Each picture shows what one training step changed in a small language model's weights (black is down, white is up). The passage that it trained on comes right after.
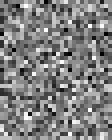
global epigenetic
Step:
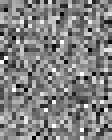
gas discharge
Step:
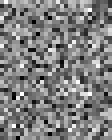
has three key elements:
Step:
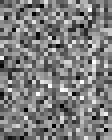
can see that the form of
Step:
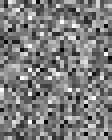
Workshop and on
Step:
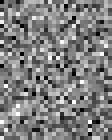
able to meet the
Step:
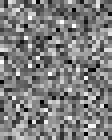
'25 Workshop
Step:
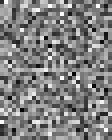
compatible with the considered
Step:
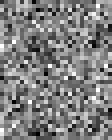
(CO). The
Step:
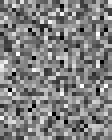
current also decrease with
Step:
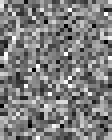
metamodel. This is
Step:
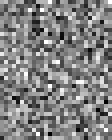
materials are the main
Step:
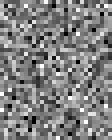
de divulgación
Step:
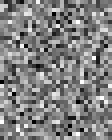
the system then loses its
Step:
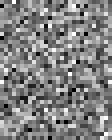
suitable environmental
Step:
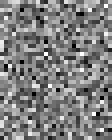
if they opted to.
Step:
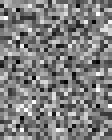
the length of teaching
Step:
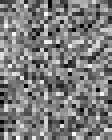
are not explicitly described
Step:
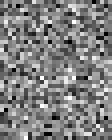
зоології і
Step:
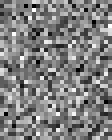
are different points of view in
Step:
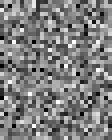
availability of standard sized
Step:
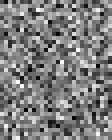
computational tasks, such
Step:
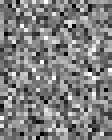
vida saludables:
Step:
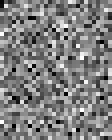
on the bottom part in
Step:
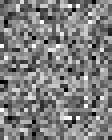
São Paulo –
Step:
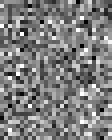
va import, moliya
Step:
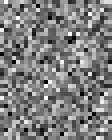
results. Here, we
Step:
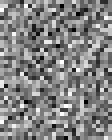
are the reduced masses and
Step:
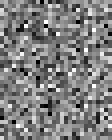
these singularities directly
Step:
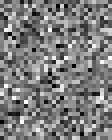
ratio of neutrons to
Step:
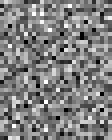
Engineering, JSS
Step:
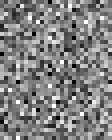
alcancem a
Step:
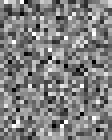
consumption decreased by
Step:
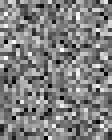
and operational foundations.
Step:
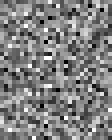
*International Journal of
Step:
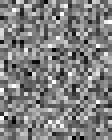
parallel to glass
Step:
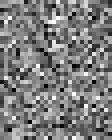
м. пана
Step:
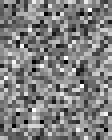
the population who are
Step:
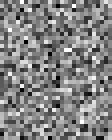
active participants, including
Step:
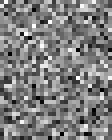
floresta, ao
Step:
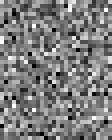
descrever sobre os
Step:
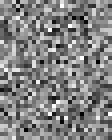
selection and acceptance of
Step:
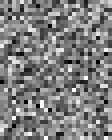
their performance. Taking
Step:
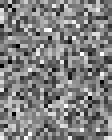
per unit redshift
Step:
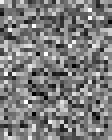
equity market over recent
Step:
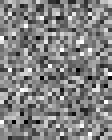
that has been developed from
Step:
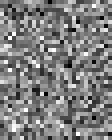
then employ the freeze
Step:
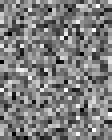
íon molecular com
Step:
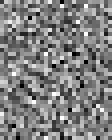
schools as well as
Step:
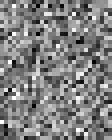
are characterized by four high
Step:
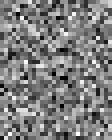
the sole decision maker
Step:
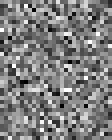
D., Peter
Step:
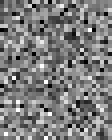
mumkin emas
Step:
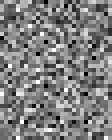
uniform response
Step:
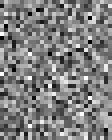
reducing opportunities
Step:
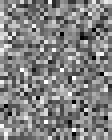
up, then each student
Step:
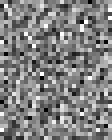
latter arising from
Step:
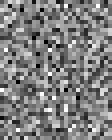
received results allow to
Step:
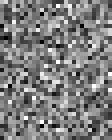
human beings to speech
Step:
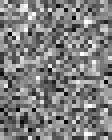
by polypropylene
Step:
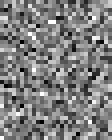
much relative to each other
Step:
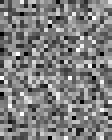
certain effective diameter
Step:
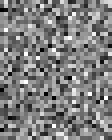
next proposition states that
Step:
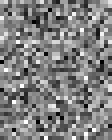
methods. The findings indicate
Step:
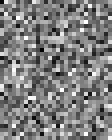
illat yo`q
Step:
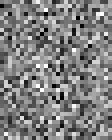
University of London,
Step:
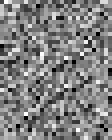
of the dye is
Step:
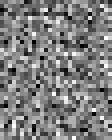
Для условий
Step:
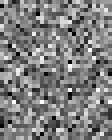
installation M2
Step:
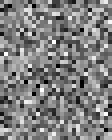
trust and reliability between
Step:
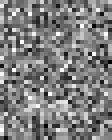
contracts. The
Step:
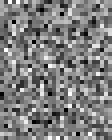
accumulates error over
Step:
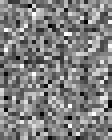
da República da
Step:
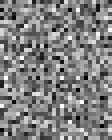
da simbolização cultural
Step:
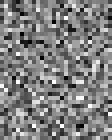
which can be expressed as
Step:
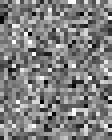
We also considered analogous
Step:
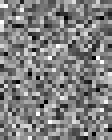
On a flotté un
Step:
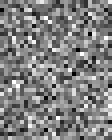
“critical power” or
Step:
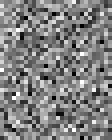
to be achieved by
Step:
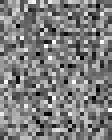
(Jensen &
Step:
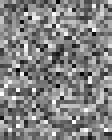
the pods of
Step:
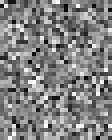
diseases is an
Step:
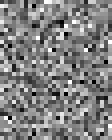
in conjunction with
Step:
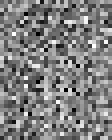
is used by vessels
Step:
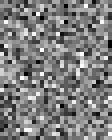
rubber, and the
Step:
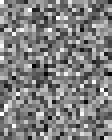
leaf. These observations were
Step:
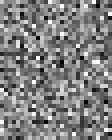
but at the same time it
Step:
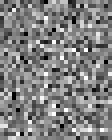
boshida paydo
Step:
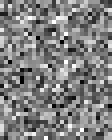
hias. Ikan
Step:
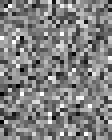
has been to introduce
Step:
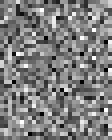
é uma das condições
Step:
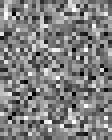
suv va yerdan
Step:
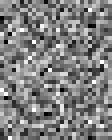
as fuzzy
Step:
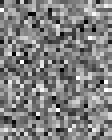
model yaratdi,
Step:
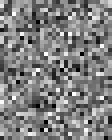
trace norm. The
